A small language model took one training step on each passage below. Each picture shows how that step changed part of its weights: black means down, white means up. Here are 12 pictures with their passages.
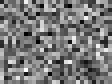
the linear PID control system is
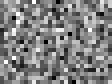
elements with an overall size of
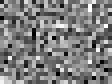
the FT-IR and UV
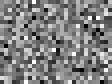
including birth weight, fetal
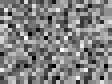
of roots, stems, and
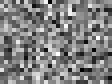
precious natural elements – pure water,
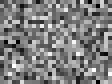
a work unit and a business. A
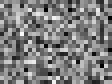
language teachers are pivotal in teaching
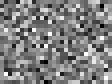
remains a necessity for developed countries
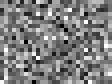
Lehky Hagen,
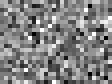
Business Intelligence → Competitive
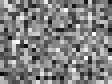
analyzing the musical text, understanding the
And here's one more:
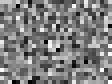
used to collect relevant data for the
